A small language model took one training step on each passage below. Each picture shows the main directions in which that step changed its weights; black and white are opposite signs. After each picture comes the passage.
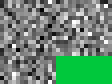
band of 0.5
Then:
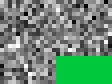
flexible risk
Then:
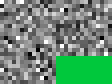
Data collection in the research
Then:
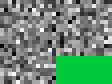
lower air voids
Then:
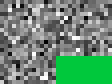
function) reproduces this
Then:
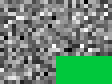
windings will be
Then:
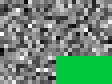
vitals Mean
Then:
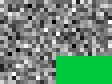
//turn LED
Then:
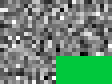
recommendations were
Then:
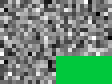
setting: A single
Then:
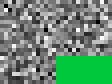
Operation The search
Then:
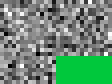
He currently holds
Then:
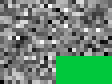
in the making;
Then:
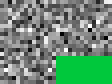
SDG to legal
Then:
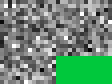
making abstract relations
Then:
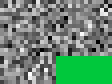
the thickness of the
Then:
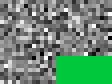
than in the cross
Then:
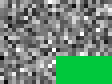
exit hole.
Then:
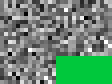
of producing competent
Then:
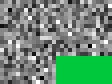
CMB by the
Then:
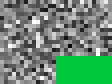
the most common reason for
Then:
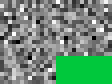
these forests are
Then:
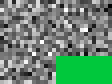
the ANN.
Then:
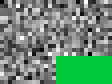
ns lifetime observed
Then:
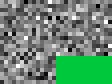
and perpendicular
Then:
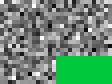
the wavelengths
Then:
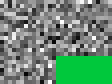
with inputs the
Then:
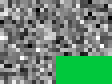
centred on conceptual
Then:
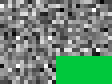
to acquire the most
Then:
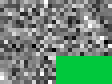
g) was lower than
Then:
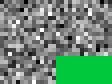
corresponds to the
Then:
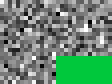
failure occurring
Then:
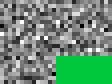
to “put in place
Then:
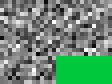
was observed that those who
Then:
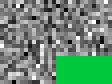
any long-time effect
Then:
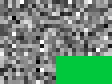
saved each year by
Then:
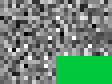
of findings. If any
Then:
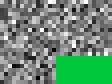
a historical
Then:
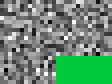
are especially
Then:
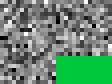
AUF: average
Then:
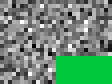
and temperature also reduced,
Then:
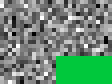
bathymetry and
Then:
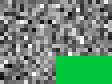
and/or solar and
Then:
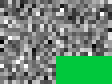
experimentation facilities and
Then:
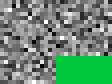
we believe the
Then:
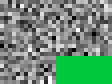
small in scale, and
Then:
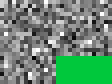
complication of other
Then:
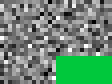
that are there among agents
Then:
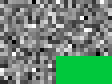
it abides in
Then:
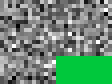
of life in CKD
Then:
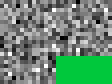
For some constant $c
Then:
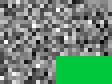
field virus. This
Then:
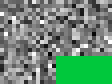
of Chicago
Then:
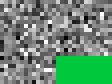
between the last SAR
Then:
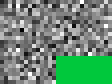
duty cycle
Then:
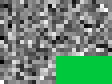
you need to continually
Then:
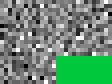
College and
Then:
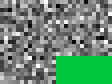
include (i)
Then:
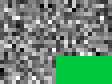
on real export in
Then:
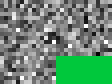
more likely to have students
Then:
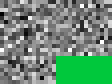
In this process, the
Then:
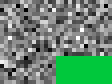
women farmers in
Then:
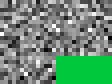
the grape variety,
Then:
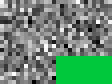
levels $N \in
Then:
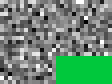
composites followed by
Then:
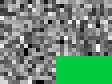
are ancient
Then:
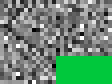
Level 2, and
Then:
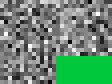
analysis of the oral
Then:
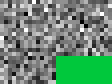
education means less religious
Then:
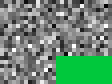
the usefulness of an
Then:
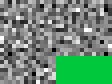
and Biomedical
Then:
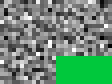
27 responses During
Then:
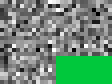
a group of individuals
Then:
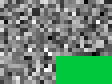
analysis. While it
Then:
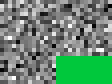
took place in a
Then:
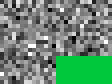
its reliance on the
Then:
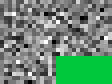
significantly better outcomes than
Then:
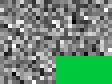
been substantiated
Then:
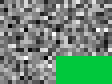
to actual practice.
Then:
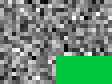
3 co-creation
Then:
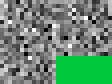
*identity model*
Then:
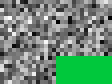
recording apparatus
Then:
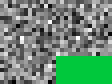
in private secondary
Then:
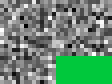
This semantic
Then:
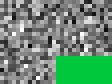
taken as developed.
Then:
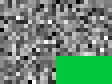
and Engineering,
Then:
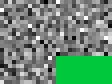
study. Artificial
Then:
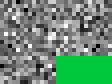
Complications included
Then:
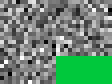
Methods: One
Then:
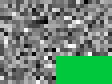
thus, obtained was
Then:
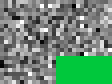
on something like
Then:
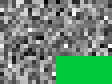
climate: The
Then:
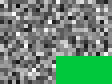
because of their practice of
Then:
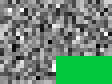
GMO foods
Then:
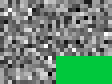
technical framework
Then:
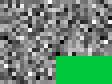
state they have a disability
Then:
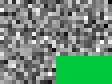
aimed to determine the
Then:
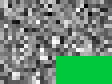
promotional activities like
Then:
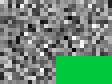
take place in our
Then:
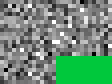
urinate around
